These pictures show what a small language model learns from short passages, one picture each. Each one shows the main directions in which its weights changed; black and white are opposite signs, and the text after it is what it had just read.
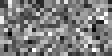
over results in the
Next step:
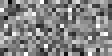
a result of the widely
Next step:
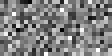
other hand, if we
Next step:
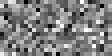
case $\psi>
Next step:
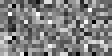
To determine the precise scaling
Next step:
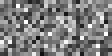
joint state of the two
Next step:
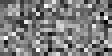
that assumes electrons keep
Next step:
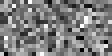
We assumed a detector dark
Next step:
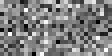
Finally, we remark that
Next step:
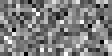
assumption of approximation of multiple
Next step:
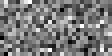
other wide-profile
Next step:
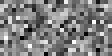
QM on $
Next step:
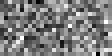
fit to the two flavor
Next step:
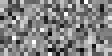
of superstructure ordering.
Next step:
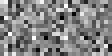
introduced to explain the statistical
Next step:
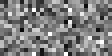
using the change of
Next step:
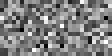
of nanoscale
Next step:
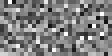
information. This point will
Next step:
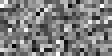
into these regions at all
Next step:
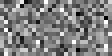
networks are different than
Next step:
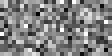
points spaced equally in
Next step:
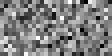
the exact solution, other
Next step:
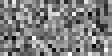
spin singlet and
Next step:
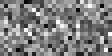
time interval $[0,
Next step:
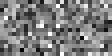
a total simulation time of
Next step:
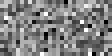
find that this object has
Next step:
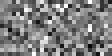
\QC without
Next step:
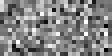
in the Galaxy from
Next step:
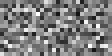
processes. Recent results
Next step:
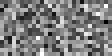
the time of double
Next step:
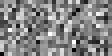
field theories and used exact
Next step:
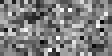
as NTA,
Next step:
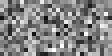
of a multidimensional
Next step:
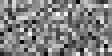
think of using atomic
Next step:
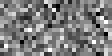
the most recent calculations
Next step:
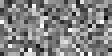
3. The assignment of
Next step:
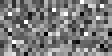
emergent from some more
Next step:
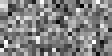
on both sides.
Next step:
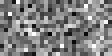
Institute for Nuclear
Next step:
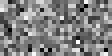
to fix the c quark
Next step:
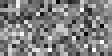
together with the fact that
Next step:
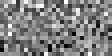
nearly fulfilled.
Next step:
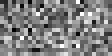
halo as parametrized by
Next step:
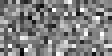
even higher concentrations
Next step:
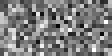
can excite an electron
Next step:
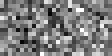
FMR sensitivity, an
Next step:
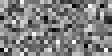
of QCD has been reduced
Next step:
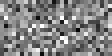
vicinity of the
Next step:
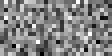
interference among signals sent
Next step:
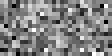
at length, having
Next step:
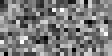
incoming ones by
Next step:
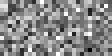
on the atom number when
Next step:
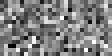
of the fluid moment equations
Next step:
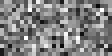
The statistical uncertainty in the
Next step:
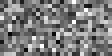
of such a pattern is
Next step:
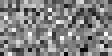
schemes use the characteristic structure
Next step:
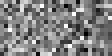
smaller crystalline grains and strong
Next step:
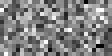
the disk normal with the
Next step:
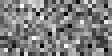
changes in vibrational spectra
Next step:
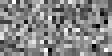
be ``large'' because
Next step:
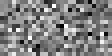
design workflows. The
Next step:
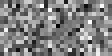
many dimensional ones as
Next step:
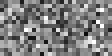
of the EP
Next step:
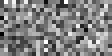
human presence and environmental
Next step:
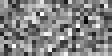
at low temperatures the volume
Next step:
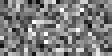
agreement with those of existing
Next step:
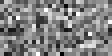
Human Health and
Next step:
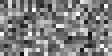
explained using classical correlation functions
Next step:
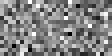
see-saw mechanism
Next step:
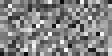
This data set supports
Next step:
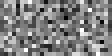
casting, 2D
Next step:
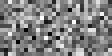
is not required, it
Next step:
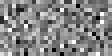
can introduce a linear
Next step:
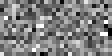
a Taylor expansion
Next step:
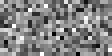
$\mu$ is a
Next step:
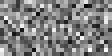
scalar particle obeys the
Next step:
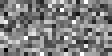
then utilized our
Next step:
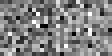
Berry and
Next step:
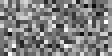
possible physical mechanism. Based
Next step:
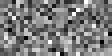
Ag layer, and the
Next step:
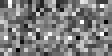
compared to that on
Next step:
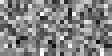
with three lattices spin
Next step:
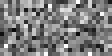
embeddings via an
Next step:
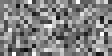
middle of this periodic structure
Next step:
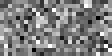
Galaxy in this relatively
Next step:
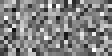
scalar\ fields\
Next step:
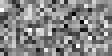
to the peak emission of
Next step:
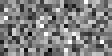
a 15Hz repetition
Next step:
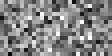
is only a small fraction
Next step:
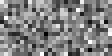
generated by the SLM
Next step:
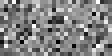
be modelled with six
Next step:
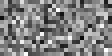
of participants' perspectives
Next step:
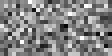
overall conclusion regarding the
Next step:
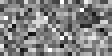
E is a unitary vector
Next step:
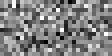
phenomenon responsible for the
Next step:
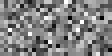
distance} Each of the
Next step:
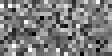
gradient-based method,
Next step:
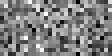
realization of the experiment
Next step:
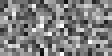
a given halo. For
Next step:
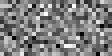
kinetic energies. In the
